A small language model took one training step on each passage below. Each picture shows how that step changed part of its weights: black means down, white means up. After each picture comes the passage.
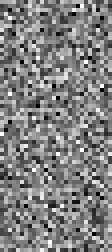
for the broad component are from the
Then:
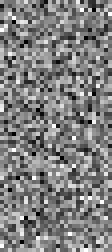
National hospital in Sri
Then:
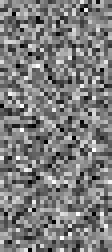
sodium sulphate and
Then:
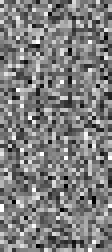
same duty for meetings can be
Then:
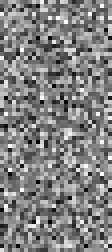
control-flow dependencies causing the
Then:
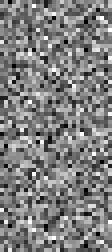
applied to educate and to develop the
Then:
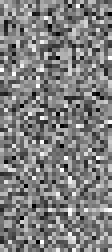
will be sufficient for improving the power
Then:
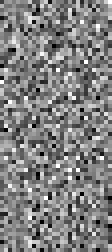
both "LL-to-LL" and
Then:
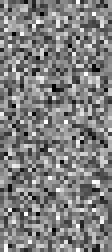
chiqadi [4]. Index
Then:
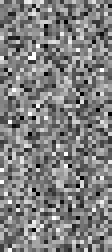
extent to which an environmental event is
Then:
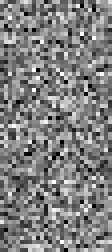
the bag and tries to stick
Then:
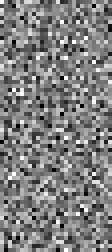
for which we also derive accurate
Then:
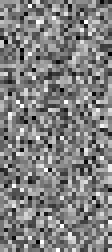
should be measurable by the LHCb
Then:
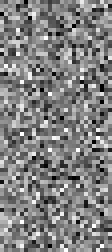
the process is shown at Fig. 4. Information
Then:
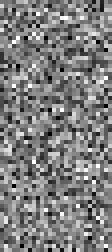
Futurologist instruction for
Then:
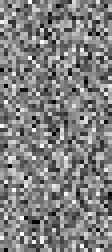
ABSTRACT This paper proposes
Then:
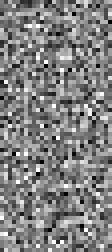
starts late in the region, is
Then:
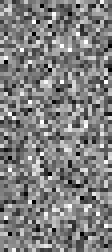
nicht gut kann. Da
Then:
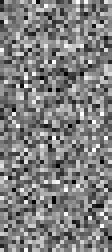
of shuffled clustered
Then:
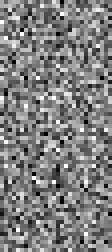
$N$. We see that the curves for
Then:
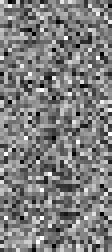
five years, major technology
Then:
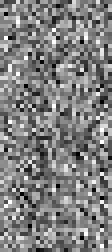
привредни раст,
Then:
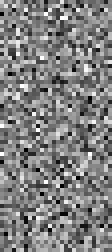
the distinct number of sites
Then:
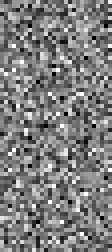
existe um relativo entendimento
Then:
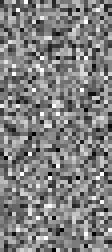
features and overall quality. The
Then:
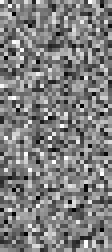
data is replicated uniformly.
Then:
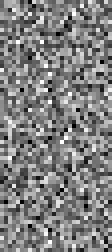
literature. study also highlighted the
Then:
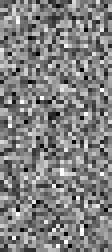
досягнення його
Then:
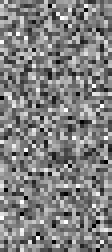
times the density in atomic
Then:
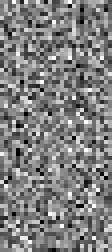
NZ} \begin{abstract}
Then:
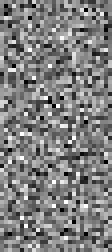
en el campo, es hoy en
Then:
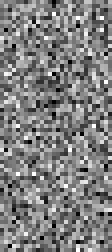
represented as fold change relative to
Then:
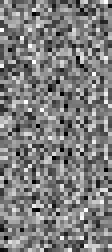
didaktik qonuniyatlar
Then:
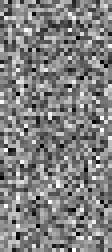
\end{equation} where the matrix
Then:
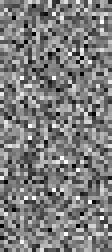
for accurately phenotyping
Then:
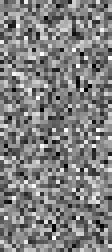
this work have chosen the RCM
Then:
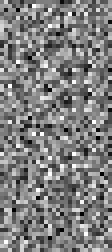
station. At the target
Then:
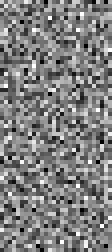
da adesão do paciente ao
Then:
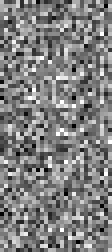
providing content service to vehicle
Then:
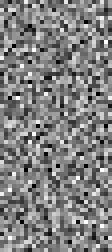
fibrose intersticial,
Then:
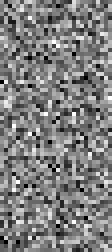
acted as support, and up to the height
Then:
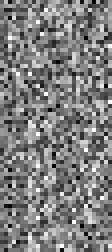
J.C. and E.C. implemented
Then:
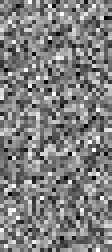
parky». URL:
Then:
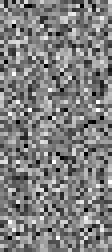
the same to bottom quarks.
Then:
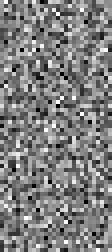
the Taurus candidates later
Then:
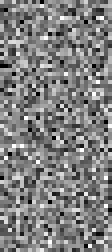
the vibration of the string; according
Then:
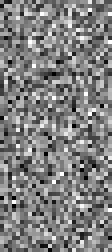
al. 1994). Irregular
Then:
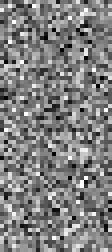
ekonomi yang terjadi
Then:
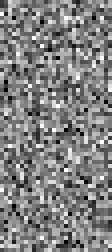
It is worth noting that in four
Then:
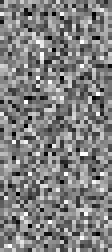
con las descripciones de los
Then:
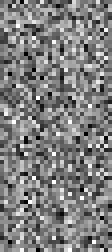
815) IQVIA open
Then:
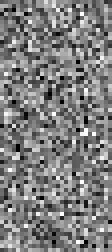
– Кейстута,
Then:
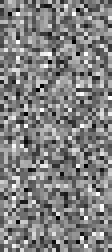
the following proposition which aligns with the
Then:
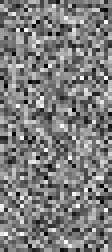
of proposed activities for visitors The
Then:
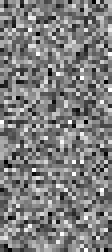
also influenced by geographical
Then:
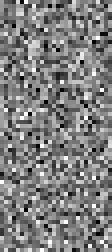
of the conducting wall: this
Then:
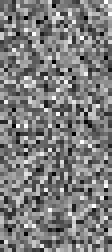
to respond honestly). Rate
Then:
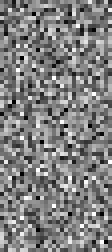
is customarily assumed
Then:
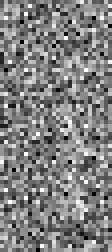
mazkur jarayonning
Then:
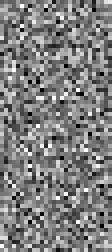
are no significant systematic distortions
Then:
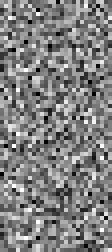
closed expressions thanks to the
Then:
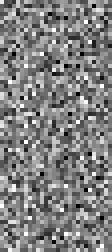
local maximum of $\sigma_\phi =
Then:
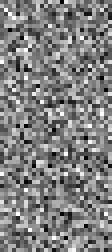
It becomes harder to define
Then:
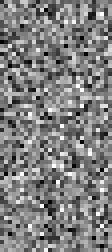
Sirojiddinni ark
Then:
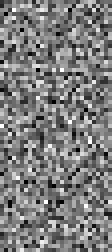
les dimensions constitutives. Le
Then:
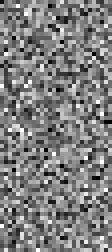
de drie branches van het
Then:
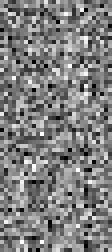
ritm hissini - ijodiy
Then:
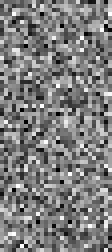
nivel universitario,
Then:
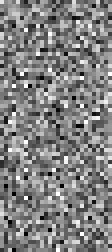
results of this research indicate that there are
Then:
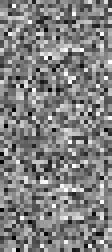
of beam-focusing with circular
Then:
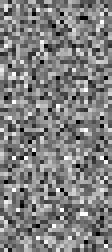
play when $\epsilon_2 \approx
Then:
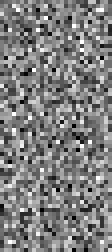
innovations in electrolyzer
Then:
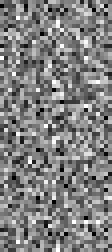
minum minuman keras, dan
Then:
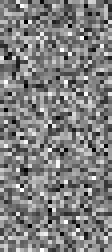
minimize the geometric deformation of the
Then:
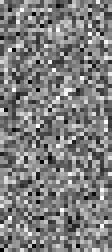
venne sì concesso
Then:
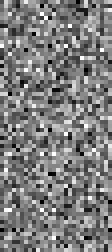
kratkim lancima
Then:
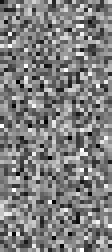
yer betida O‘rta
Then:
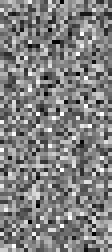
that for a source that does not have the
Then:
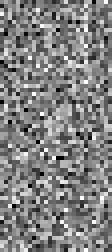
a near optimal feasible solution can
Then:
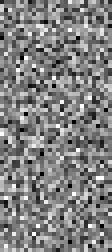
is a map in $\ESE$ such that
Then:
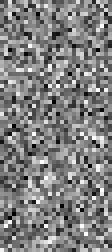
India. ³Resident
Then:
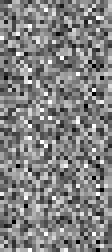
The directions for the development of the theory
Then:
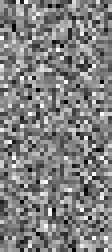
of 10 μl for each sample,
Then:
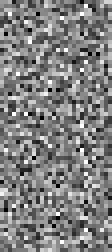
the estimation with oxidants.
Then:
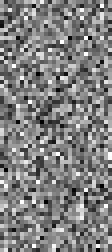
positive intent of the compliment compared
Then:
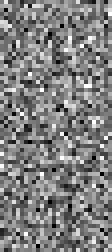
nation struggling with different
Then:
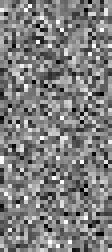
produced in the country itself,
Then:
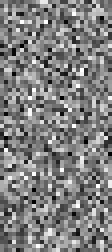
and decompositions. We use X
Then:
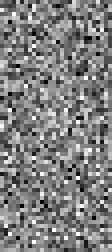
и MR) считаются
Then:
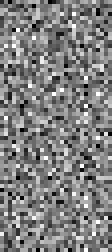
following two ways: 1. *Unit
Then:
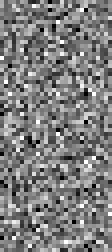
anxiety, and increased
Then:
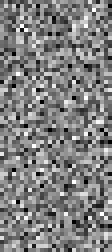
of conflict of interest No
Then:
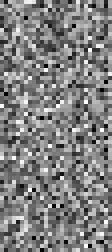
computer simulation point of view,
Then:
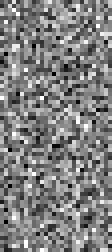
keladi. Bu darsliklar
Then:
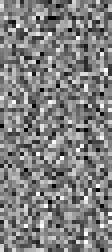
shows the results as $\Omega_{2}$
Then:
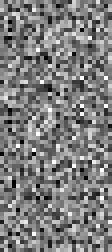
S. Z. is supported by the
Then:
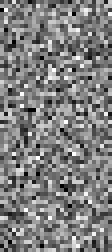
critically and act responsibly
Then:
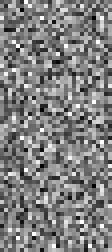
Otherwise, it is not.
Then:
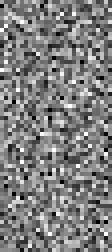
procedures, high costs of
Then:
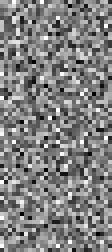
the equations in the more standard scalarization
